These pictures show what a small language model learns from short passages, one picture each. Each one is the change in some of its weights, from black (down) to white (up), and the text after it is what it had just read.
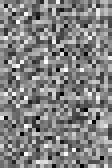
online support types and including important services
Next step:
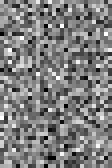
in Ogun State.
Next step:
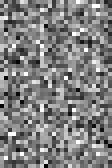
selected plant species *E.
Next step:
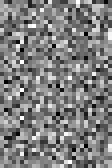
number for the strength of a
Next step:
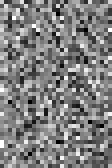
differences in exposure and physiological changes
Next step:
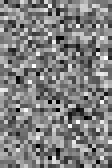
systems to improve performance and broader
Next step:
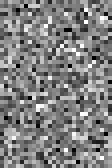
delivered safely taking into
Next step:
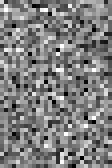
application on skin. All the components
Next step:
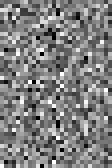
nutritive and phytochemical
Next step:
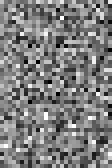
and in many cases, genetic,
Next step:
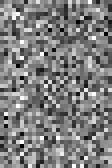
of common knowledge presents an interesting study
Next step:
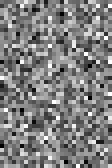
a telescope
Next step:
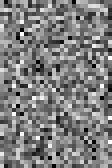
their time and efforts to complete the
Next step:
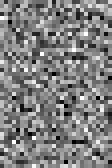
neem oil is strong structure
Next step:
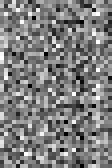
software, and Internet search services.
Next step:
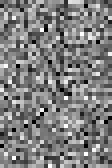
with 12 degrees of freedom at
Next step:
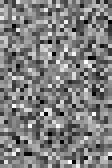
treatment's goal is an intentional
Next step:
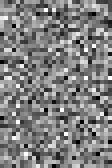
as an ingredient
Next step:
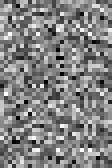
chemistry was 27 years. By
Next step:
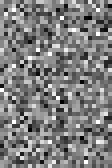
and the process of preliminary
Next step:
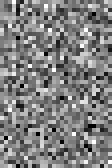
to be its proliferative effect
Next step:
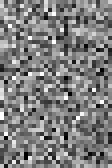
to encourage its implementation, and at
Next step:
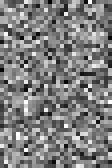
present study, the aim of this
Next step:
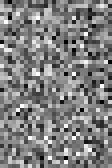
Dawson's suggestion
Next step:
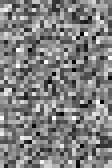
abundant information, convenience,
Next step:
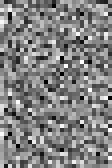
Collaboration was followed to
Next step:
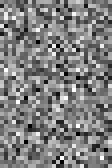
with representatives of the administration and
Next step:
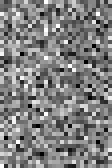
and Methods: This was a
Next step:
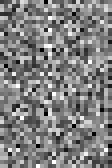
obscure formulae or
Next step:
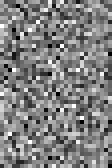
activity [18]. In recent time
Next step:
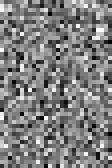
resources, but in turn the number
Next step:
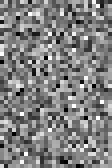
diseases are presented. Electrification
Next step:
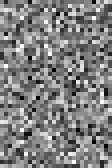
displacements relations are given by
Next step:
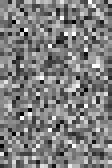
and quaternary materials,
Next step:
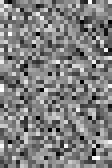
design flexibility, area efficiency, and
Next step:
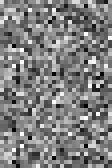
for the evaporator's working
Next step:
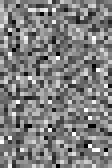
through its entire body, ensuring a
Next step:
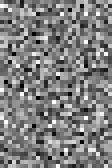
conversion but also the payroll configuration
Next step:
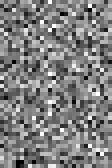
C: Photochem
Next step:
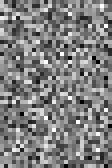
same model is followed in the
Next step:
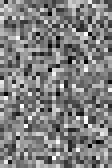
data and crop models to improve understanding
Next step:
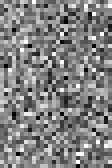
scams. The study explores
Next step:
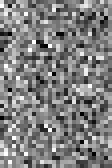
we explain how all data will be
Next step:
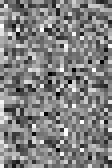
waters was estimated. Based on the
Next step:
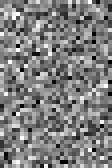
of high-quality accounting standards
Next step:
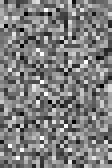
well as a method for transforming
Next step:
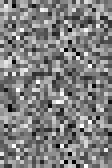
optimized components of a FHE
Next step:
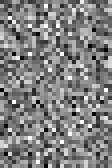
is evident not only in metals
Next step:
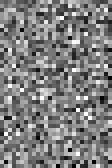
from a point where the signal is
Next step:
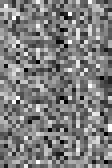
effect of both weight gain and
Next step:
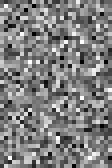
lengthwise location and the interface at
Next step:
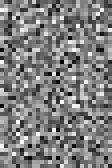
operation and performance maintenance are required even
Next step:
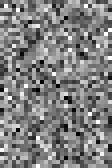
explanations of unfamiliar
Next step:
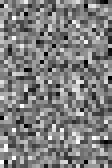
cancer, 14 at stage II and
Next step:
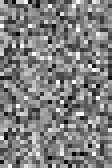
drying technologies were studied.
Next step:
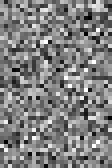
the energy consumption either during active session
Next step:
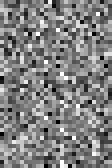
< 0.01$) reduction in
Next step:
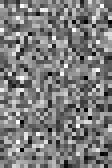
a base level for the assessment
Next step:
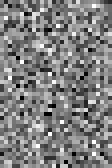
different gauge lengths.
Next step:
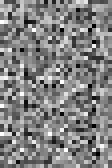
Feedforward Neural Network
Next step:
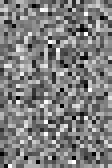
cell needs solid support for its attachment
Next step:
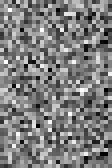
these approaches is that the pattern solution
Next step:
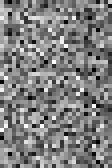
D., & Singh,
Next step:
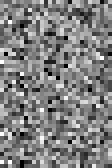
*arXiv preprint*,
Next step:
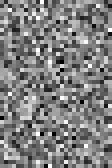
Figure 2e visually represents the
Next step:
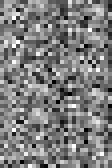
of the old data collection procedure of
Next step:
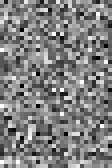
designed this report to provide data about
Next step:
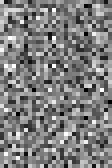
Development (PTD) for men
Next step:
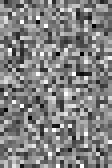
This manuscript seeks to
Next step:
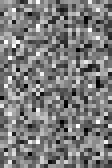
of the state of the art for
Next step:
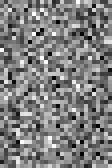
Fig. 7: Line
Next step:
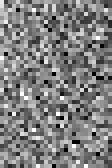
below the net, giving an
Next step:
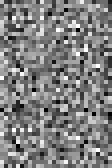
180 minutes of reaction time was
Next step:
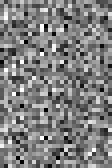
(II) complex was synthesized
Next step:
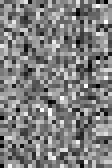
Scherrer Institute,
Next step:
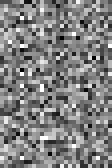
Post-test data was obtained from
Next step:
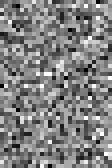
manifested Arishta:
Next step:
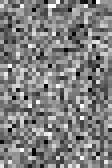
solve (considering both
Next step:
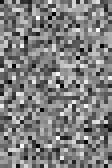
varieties and the inclination
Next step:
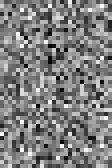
good tool for hedging the
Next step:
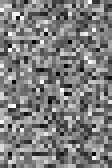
responsibility of being a reflection of
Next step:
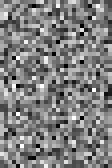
power and maximum historical speed information were
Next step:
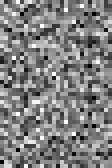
Ranzi et al.
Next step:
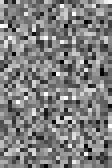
provides the flood management solutions in relation
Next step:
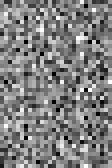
(2)$$ The resistor
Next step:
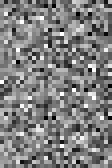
2022. The survey was conducted in
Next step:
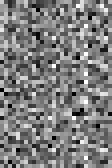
ICASR is an
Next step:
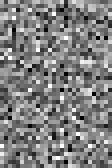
to theme six practises
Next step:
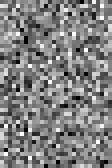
chest radiographs. In
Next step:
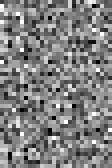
Handbook of Population
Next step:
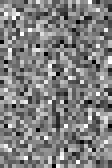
of the complexes exclusively
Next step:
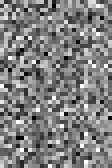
monoclonal antibody
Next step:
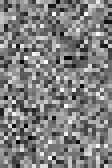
flood compared to absolutely
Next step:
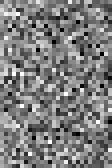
decreasing of workstation's cycle
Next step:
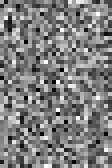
collected and also some Determinates
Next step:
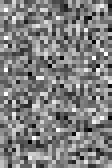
up the DEPENDENT
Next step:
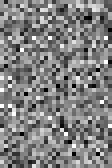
the crude oil trapped in
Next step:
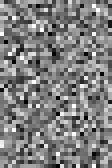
as true primary inhibitors,
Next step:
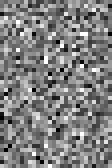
this query language can be seen
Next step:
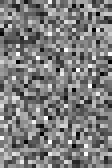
of Accountants currently has slightly
